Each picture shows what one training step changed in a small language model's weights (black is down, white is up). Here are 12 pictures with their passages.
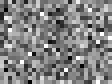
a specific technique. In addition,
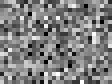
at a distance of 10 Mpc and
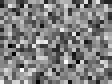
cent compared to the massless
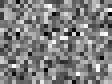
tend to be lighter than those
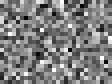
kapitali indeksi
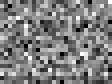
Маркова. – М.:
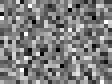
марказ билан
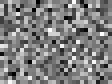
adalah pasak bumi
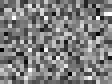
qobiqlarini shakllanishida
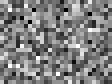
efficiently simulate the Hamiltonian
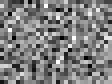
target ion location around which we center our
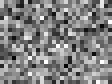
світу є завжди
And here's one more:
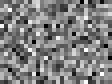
times. If $V$ is a
